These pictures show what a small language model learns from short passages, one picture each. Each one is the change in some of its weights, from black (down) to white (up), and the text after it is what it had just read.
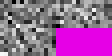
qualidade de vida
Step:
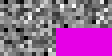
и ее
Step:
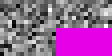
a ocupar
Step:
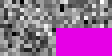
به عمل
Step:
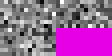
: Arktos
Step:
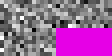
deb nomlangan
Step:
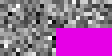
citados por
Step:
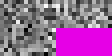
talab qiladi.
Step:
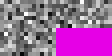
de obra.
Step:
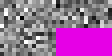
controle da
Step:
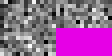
sifatida, barcha
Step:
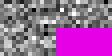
makon topadi
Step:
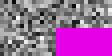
in the case
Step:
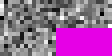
tushirish va
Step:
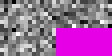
davrida ham
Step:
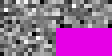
zeggen dat
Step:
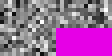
ta'mi va
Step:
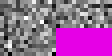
cel mai
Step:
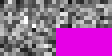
and education»
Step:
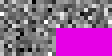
por parte dessa
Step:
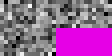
faoliyatga erkin
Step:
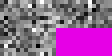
auch negative
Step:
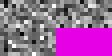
e pesquisador há
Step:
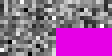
va yangi
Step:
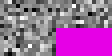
к важным
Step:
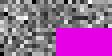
wraz z
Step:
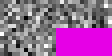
[Theory of
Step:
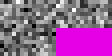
Data Management
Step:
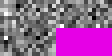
инновации /
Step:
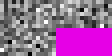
esa yangi
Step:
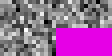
em termos
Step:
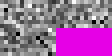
безпеки та
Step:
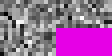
tudo o que
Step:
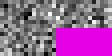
of patients
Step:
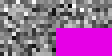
A imagem não
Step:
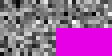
health care
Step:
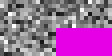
indicators and
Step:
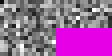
ha sido
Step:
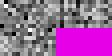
haqida hech
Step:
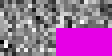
siglo pasado
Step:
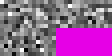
de Ciencias
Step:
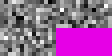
под нашим
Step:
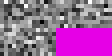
feit dat de
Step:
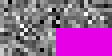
Regional Economic
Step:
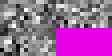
las direcciones de
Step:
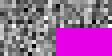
manba sifatida
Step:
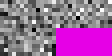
\leq x
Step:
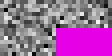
де d_n
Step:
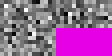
hojas con
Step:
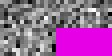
на одній
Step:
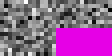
las minorías
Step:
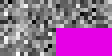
from data.
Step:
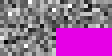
hoort te
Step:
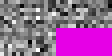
IER -
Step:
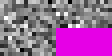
modernizatsiya qilish
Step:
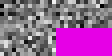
porte sur la
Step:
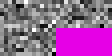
joylarida 18
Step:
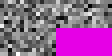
a qualidade
